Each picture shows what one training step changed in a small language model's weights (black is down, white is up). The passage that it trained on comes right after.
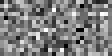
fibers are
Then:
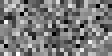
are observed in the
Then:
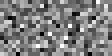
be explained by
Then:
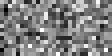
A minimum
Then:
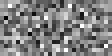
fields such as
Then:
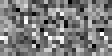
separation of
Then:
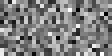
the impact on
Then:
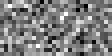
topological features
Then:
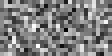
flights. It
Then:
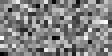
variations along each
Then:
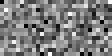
naam behoort
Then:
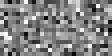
forward a detected
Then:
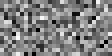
explained on the
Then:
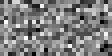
in medicine there
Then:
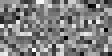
in gratitude
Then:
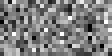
the destination in
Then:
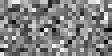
different magnetic
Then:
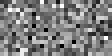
degree of
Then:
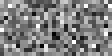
field have no quantum
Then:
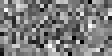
not least its
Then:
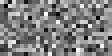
The role of
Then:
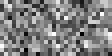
is to determine the
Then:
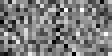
the connection of
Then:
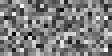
agrees with the
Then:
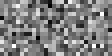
Moreover, we
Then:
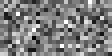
use of social media
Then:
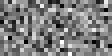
the positional
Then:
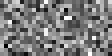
would further suppress
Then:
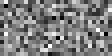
focus on
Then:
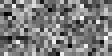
5 organ manusia
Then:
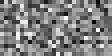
of bacterial
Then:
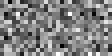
was recommended
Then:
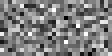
to be effective in
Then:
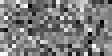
вплив на
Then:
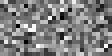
method as well as
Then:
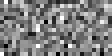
link with
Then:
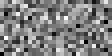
Educação, no
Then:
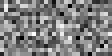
emersion on
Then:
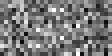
we also need to
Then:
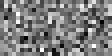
ou ativos
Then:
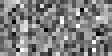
that the particles of
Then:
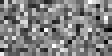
of magnetic
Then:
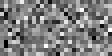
a research group at
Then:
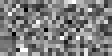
different types of
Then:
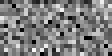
sof insoniy
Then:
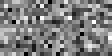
authorities to
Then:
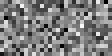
agenda. It
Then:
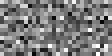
6 ойлик
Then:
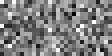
Figura 3 -
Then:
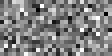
for the calculation
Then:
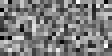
mindre end
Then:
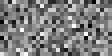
the optimised
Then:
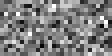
sign of running
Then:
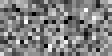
se plantea
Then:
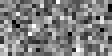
predictions of quantum
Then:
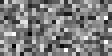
of creativity
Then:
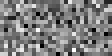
the limiting factor
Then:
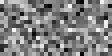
terms are different from
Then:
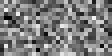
use in energy systems.
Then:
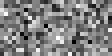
radiation modes
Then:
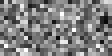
of metals that there
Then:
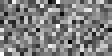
the ÔIRAS
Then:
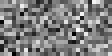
transform the raw
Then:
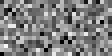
en el proceso
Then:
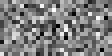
to the traveling
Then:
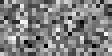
of SPH
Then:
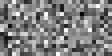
In Thailand we
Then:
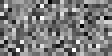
average the average
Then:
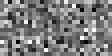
includes more than
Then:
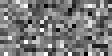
у них
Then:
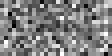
shown in panel
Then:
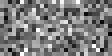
notice the
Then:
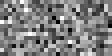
where torn
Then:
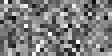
model representing the
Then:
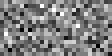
to face and
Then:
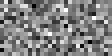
model forward in time
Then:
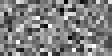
Uning uchun
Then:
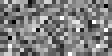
this case. The
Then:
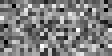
inson etib
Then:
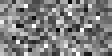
calidad de vida
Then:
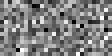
in the study of
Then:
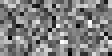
corresponding resolution
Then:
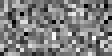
used to store
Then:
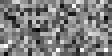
provide easier
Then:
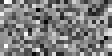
falamos em
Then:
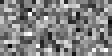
with charge rates
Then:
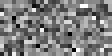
function of chain
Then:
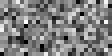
significant correlations were found
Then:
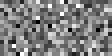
and we do not
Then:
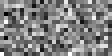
ratios. The
